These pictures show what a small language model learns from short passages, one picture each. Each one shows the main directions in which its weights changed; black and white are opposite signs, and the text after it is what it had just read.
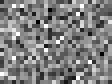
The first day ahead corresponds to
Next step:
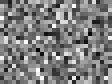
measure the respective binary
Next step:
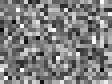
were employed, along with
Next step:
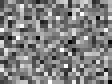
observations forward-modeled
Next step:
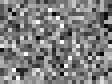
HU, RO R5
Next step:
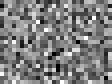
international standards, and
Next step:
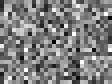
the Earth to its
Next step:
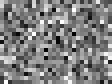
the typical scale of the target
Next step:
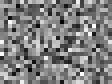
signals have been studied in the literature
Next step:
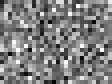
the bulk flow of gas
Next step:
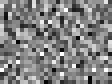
the reduced mass of graviton
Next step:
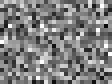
these systems tend to make strong
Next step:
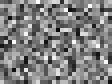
strategies in Section IV and
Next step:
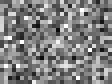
positive step toward more security and
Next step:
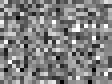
with online resources.” Deering
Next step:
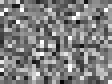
uncertainties obtained from optimum rate
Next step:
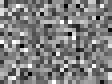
of a pore throat
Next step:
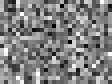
fostered by deep learning
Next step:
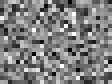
to the second-class constraints
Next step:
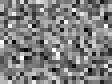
reliability have been ensured and
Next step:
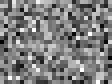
understanding the assumptions underlying
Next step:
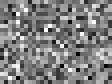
are uncertain about and continually
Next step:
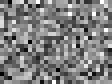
type building and have big
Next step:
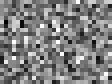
manifest configurable
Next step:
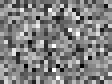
Fig. 1(a) while
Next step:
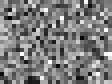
is involved. Soon my
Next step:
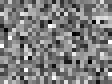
an opposition to the EU
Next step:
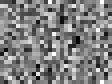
arcsec at Phase
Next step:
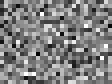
of the oxidative stress response
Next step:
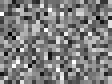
11. A plot of dry
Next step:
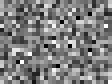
between two different electrodes,
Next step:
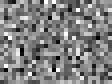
PACS numbers:
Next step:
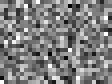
diagram in Fig. 1. The
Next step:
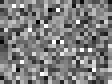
The situation is very different for
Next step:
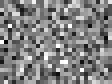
PO-SPWM technique
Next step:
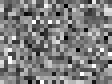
only depends on the phase shift right
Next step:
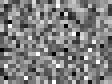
the electro-chemical reduction
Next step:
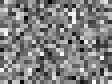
-, and he was taken to
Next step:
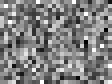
bands do not cross the
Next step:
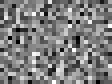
from all individual participants included in the
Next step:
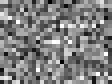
"Haque, Md
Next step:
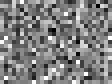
statement for local observables in
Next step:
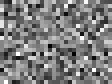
paradigm is followed where
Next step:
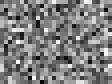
depends critically on the type of
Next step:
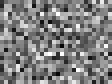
the currents but on the
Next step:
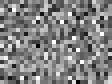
too small). Note that a
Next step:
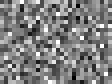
teaching methodology, exercises
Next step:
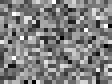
resist is then applied to the
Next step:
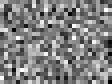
the fit, we conclude
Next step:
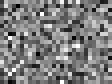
of the dipole force by
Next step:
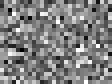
Pauli channels with
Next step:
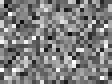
a thin layer of residues
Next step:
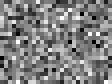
ratio decreases for a high
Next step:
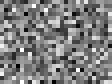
is very effective in reducing this
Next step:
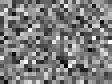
processing is performed, such as feature
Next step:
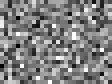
seasonal cycle of energy
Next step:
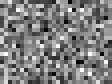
software quality attribute. It indicates
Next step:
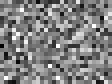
characteristics as shown by Fig.
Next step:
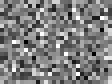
not at all be correlated to
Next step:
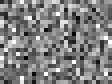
part in the long division process
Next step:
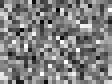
the gas-pulse.
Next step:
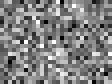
region of war is constructed
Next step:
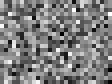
linear until it reaches its
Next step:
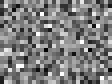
of obtaining black string solutions
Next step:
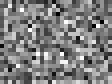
user $\tilde{1}$ has
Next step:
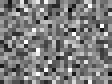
study also revealed that direct
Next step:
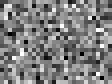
the `EDMdeveloper
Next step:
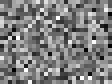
process. It was noted that
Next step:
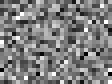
only in their optimum efficiency
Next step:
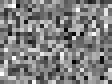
datapoints a fit of
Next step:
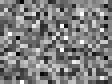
University of Electronic Science
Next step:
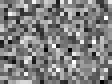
next step in the improvement of
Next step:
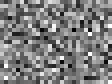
law Court Case
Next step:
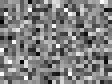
[7] and semantic
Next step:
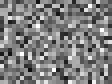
conditions, especially warts and
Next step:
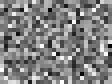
Section 4, together with current
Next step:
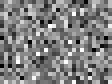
an AI agent, higher
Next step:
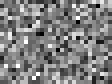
efficient processes and intuitive
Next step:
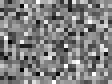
+ b\varepsilon)(c +
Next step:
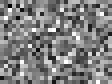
mediated reaction in the
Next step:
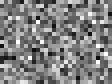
education. This is the basis for
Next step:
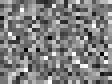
input $W_n$, user
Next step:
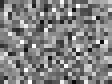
the disk to avoid any boundary
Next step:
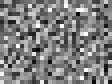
polarized lasers that
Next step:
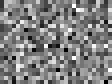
a number of current national
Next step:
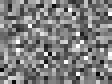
goal is to discover how
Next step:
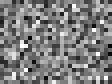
positive range on the $x$
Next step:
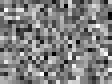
contains naturally occurring,
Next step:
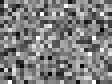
of radiation like X-rays
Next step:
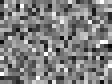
\text{ or } E =
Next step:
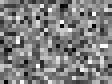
described by the GP model,
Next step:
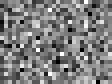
possibility that the radion can
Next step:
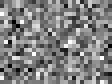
certain rules that recognize
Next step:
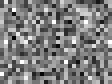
and 33 images to test the
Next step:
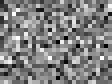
more competitive rates and
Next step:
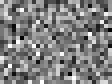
In this paper, we implement
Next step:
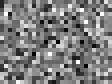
the fish populations decreased
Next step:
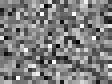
for optimizing the usability of
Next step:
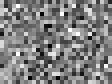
of a reference system where a
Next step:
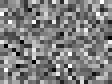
and experimental results: uplift
